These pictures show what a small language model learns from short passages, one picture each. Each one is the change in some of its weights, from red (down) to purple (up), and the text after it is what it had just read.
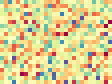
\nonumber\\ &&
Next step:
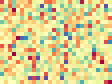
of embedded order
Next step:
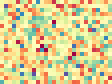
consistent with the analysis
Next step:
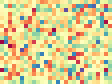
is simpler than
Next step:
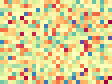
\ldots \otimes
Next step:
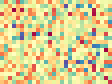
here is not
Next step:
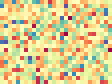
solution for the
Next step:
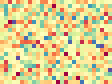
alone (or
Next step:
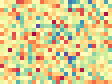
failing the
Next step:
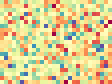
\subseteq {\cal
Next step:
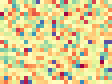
deep learning can
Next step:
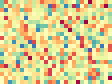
first with one
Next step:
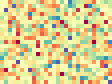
implying a surface
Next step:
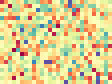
a Jones
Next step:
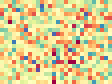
has been used
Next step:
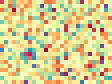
of strong interest whether
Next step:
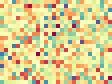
& \displaystyle
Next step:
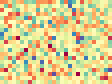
the capacity region of
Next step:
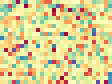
when $d$
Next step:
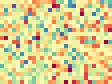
conduct only along
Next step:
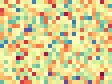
linear sampling and
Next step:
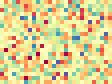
with $\alpha
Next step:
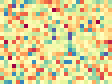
and effectively matched
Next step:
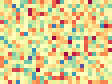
note that the only
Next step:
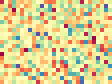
of this research was
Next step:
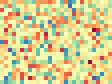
the Major
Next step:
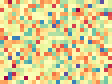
be the $\nu
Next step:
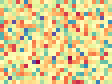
been defined as:
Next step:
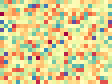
aspects of the
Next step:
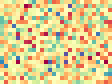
We first recall the
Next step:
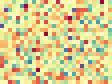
In fact, the
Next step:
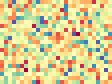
generated by neutral
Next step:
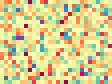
are arbitrary numbers uniformly
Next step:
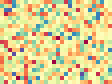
minimal submanifold
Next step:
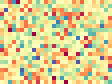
via its dependence on
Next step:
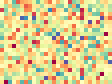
with other particles before
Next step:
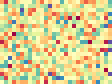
conditions. The goal
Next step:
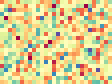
If at least one
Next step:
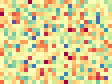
continuous invariant measure,
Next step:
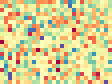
the investigation of
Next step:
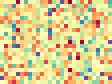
that we shall use
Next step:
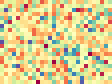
For this reason,
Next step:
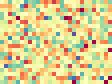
and } \Delta
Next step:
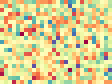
the master stage
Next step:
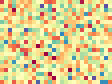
of electromagnetic and
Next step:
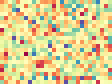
this more general
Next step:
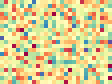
Appendix). The
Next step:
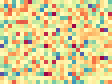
over all perfect
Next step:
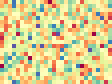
unbounded at the
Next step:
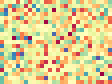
for supports what
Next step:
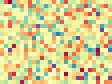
quasi-particle energies
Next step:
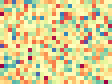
numerical diffusion at these
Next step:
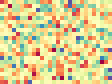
a behavior can be
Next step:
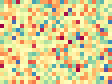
electrons will be
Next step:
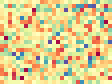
is obvious that such
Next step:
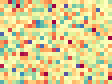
associated with topological
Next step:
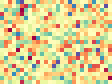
Hodge bundle
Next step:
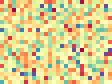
of orbits with type
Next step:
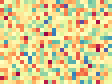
particular, the asymptotic
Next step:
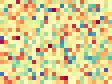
to its role in
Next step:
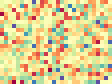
Note, that the
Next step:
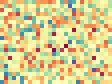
the adjustment
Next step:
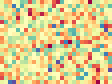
note that every
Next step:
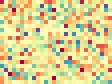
of an infrared
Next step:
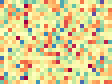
and imaginary parts
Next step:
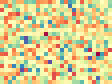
the required matrix elements
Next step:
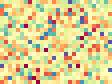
validated and
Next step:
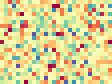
completely accurate or completely
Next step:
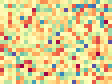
is clear that
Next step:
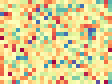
$N$ such
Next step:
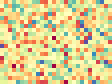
each of these
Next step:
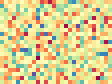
sketch the
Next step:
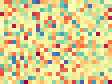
volume form also in
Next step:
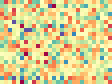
projection and intersection
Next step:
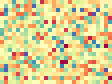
foundation for more
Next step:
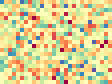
conjecture as saying
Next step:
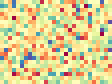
frequencies and can
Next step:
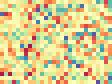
$x$ is
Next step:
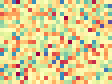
panel shows results for
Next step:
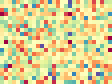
Specifically. The
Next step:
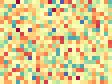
that after the
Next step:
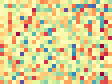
is accomplished
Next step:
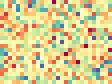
density of defects
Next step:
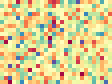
ferroelectric properties
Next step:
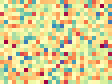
gauge freedom, and
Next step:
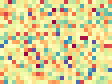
consists of all functions
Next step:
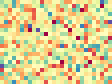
can make a connection
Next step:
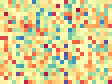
corresponding the generating vectors
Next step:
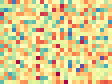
make now the
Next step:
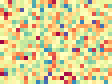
boundary junctions
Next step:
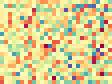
is applied across
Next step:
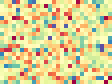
\\ \hline
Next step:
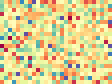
study followed.
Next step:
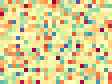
suppressed by color
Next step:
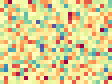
set for various
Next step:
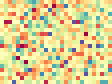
\] Consequently, \[
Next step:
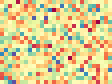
to show that the
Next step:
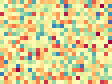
gauge in the gauge
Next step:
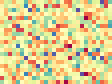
F$ we
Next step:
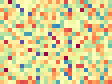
vector fields corresponding to
